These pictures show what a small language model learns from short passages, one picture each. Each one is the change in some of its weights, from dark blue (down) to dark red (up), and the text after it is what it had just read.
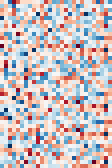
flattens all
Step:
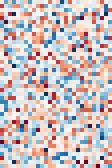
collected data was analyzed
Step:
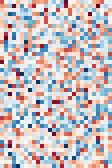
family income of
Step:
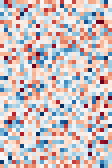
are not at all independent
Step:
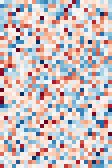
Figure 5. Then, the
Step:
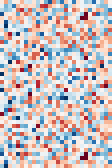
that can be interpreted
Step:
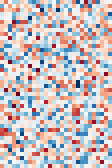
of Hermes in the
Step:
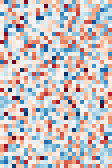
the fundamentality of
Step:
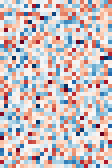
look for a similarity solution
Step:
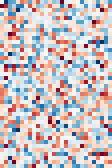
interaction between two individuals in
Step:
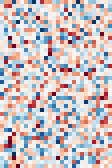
interview with project managers
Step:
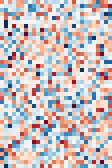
appraisal of the role
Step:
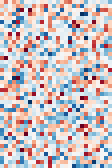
*J Pediatr
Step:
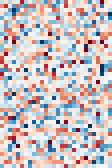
amount of C stored
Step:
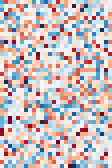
of *scientific
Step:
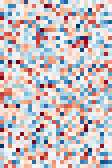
Approach, *Journal
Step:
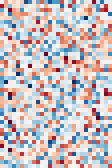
quality of life. That relationship
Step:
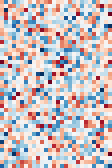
key direction of national
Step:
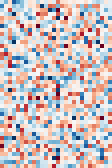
teachers ought to
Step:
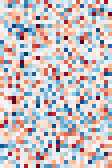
Lima Force,”
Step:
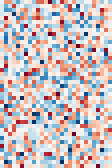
this particular bank Quick
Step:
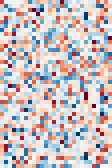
of the optical fiber
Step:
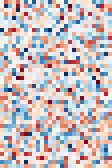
exactly one. They
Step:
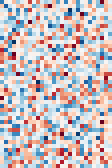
from this shameful act
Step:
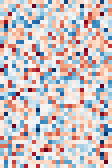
short videos are
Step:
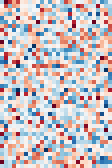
by grain equivalent
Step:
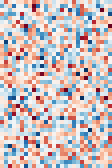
need some initial value or human
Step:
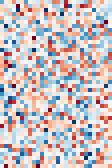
or decreases the throat
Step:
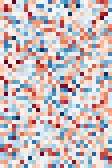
modes The current density was
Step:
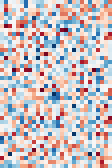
heart rate was observed.
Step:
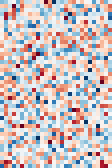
are, Chelators:
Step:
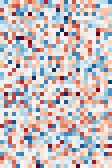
lecturers are in
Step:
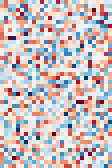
text, refining and
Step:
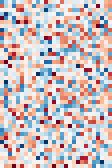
be taken care of when
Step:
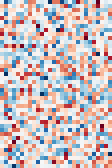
school is an independent
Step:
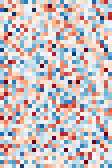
THMFP to perform
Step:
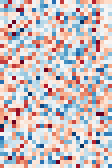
engines). Further information To
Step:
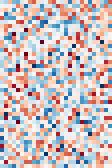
wind load with various
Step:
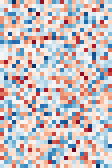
to fungicides is
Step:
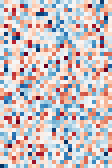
post assessment period (due
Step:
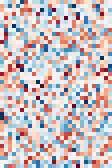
the prevailing economic
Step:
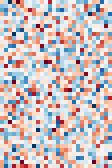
error of S/N
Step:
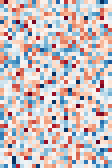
of the mediating variable
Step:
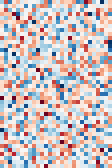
growth. Inflation and
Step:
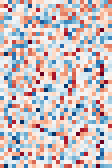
of the input resistance of
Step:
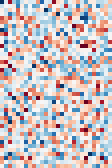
In every year the
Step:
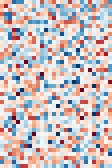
Following these, within the
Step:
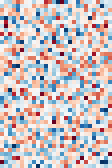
framework for digital slides
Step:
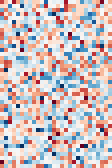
which have been the object of
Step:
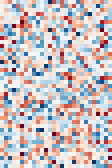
densities of color-
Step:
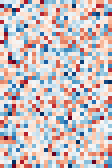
the historic nature
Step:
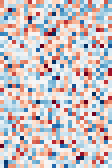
number and position of the
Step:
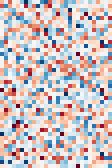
it. Along with the
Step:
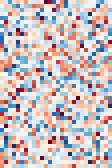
inclusive education to be
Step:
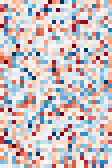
a museum university
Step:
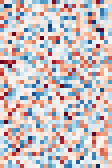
This confidence stems from
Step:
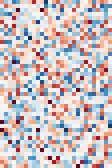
/ State Reason for
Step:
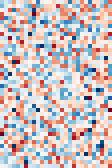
evaluation of impacts of
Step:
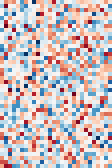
below 5 indicate that there
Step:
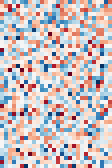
period of changeable weather in
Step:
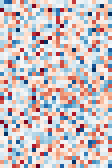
describes and categorizes
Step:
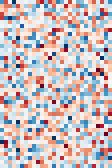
ANSYS and
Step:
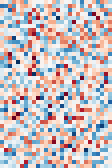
typical tribulations of
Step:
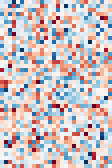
they are not inconsistent
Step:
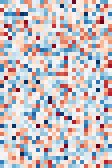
of all hospital patients
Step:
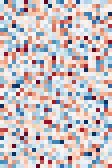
p_i \cdot
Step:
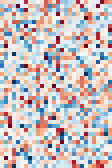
1 Ascites SWK
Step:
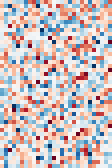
need of improvements, but it
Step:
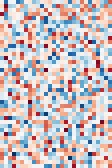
the number of events present in
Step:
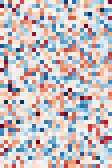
the water-laid
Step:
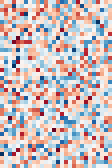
community in question. A
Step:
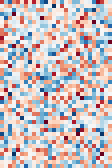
of woman and at the
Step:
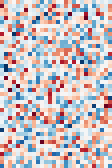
Connector: communication based
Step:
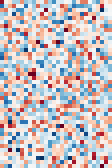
bring to the notice of
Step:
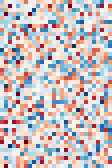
CD mode, the algorithm
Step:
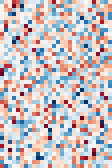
up to 80% of the
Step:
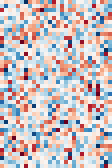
halal tourism
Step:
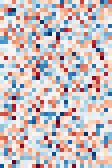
differences significant of history
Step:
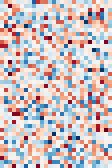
scheme is very efficient
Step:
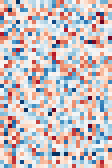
was then converted to the
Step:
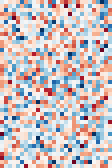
extended across diverse
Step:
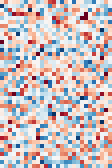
that: (i) they only
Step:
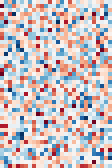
upon data collected from
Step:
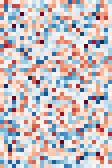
while the shortest interval
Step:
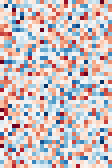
English language. It has
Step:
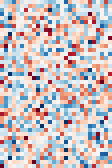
has become a timely
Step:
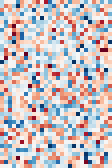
for 8 drug concentration
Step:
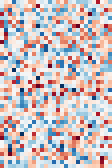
the keys from the
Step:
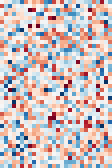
\beta_b >
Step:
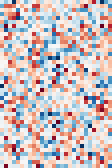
was not conducted as it was
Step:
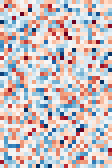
power and social division on
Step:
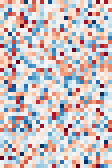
Comparing this execution
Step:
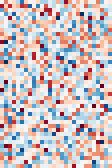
workshop bays and the
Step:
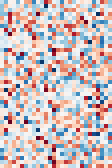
it is not accessible to case
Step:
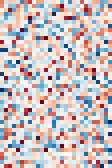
number, 4. update
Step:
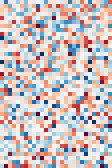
are concerned, but the
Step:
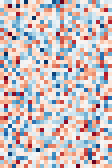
education that falls within a
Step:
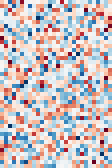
Helmsman of
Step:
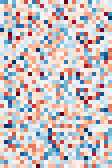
000 per month was
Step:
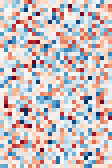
decrease the time resolution.
